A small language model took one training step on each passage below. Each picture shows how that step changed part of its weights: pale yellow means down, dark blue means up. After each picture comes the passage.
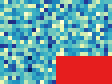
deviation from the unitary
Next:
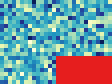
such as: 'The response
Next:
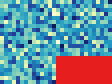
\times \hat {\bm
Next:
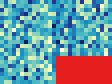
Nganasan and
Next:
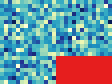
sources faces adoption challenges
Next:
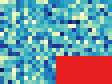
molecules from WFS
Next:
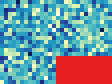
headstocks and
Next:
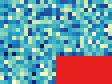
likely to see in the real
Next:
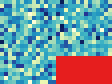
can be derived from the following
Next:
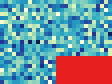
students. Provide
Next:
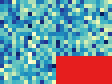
oid variants generally have
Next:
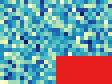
and objective assessment of their
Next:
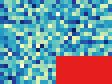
namely, the peace
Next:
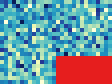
and the alarming
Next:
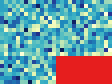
Efficiency Water
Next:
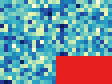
will not be able to
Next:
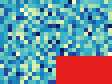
\hat P^\dagger
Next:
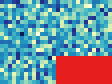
variance to stay as
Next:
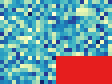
T_R$) coupling of
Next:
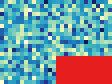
level $p$. }
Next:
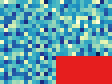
{\bibfnamefont {G.}~\bibnamefont
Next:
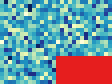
leading registry for the
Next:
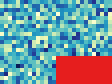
conventions, the pion
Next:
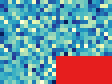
recommends making a few
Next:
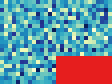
own contribution to the production
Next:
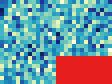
in missing data and measurement
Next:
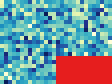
image charges can be
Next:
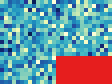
in (8), the proposed
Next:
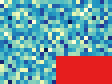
dashed line represents the single
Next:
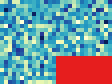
with the northern
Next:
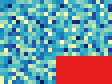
adapt, develop,
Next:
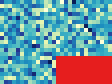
ideal for scenarios where
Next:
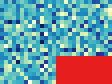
utilized once connected
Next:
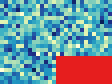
the different partners are very
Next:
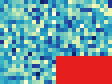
parameter characterizing the difference in
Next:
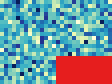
and F$_2$ are
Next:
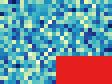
the PAH absorption at
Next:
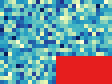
of the pottery
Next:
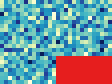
unique threshold can
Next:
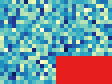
Nature Tourism,
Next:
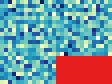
both cohesion within a
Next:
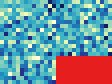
added dropwise a solution of
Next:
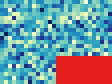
from long-lived
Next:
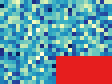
due to a bending
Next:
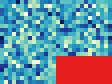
in more new bone formation
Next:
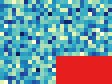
primary importance to investigate the
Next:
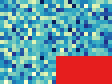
care. Pharmacies
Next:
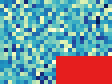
state 3 attained,
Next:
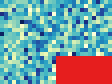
longitude of the minimum
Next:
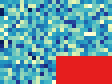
design is represented in Figure
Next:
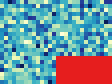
drawn for the analysis
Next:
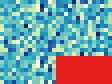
density along the line of
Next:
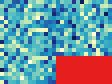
NWs required for the
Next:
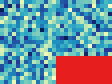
is living longer,
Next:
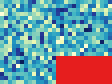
with neovascular
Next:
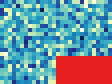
on certain factors influencing in
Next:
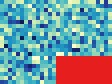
political domains within
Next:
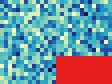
the noise, especially at the
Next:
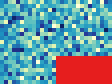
morning May
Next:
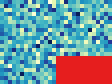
scale from 0 to 4.
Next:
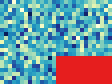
2. Initial values
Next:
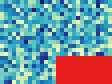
two such issues. One
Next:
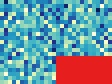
*Computers &
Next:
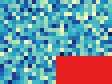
a low level (26%
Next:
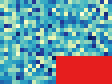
ReaxFF parameter set
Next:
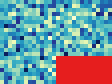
ACL: average chain
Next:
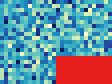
firkas in the
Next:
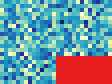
low ionization gas. We
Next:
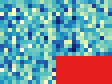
vitamin A
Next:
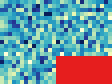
methods of measuring changes
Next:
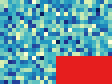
Methodology This work follows
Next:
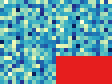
AFM system with an
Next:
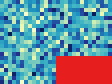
work spans modelling
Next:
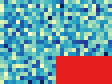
both stationarity and
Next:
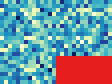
y} \right) -
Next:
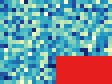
processing is modified from the
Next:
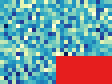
and earning power.
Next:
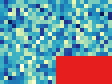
Mortar type B
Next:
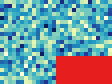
film interface. *
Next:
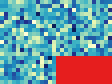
growth mindsets in
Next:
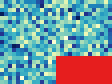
+ 1$ remain
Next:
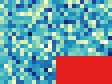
truncated at
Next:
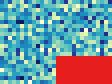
effectively. Many
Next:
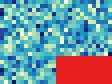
of a bias induced
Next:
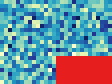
radiation, we established
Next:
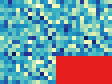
and, therefore, to drop
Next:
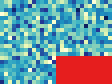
settings was delivered
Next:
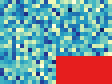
points of orientation
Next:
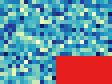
ML DOS:
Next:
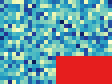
building effective schools is
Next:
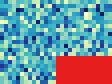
have the highest need, require
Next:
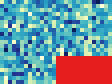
historical cohort
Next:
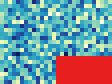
a magnetically ordered
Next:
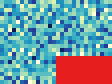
and percolation properties of
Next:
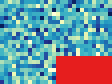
allowing nurses
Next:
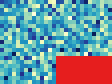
to determine the effectiveness
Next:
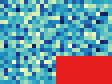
the formation of the necessary
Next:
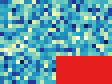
pairs of nodes.
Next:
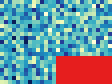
the place and role of communication
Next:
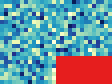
respectively. However, there is
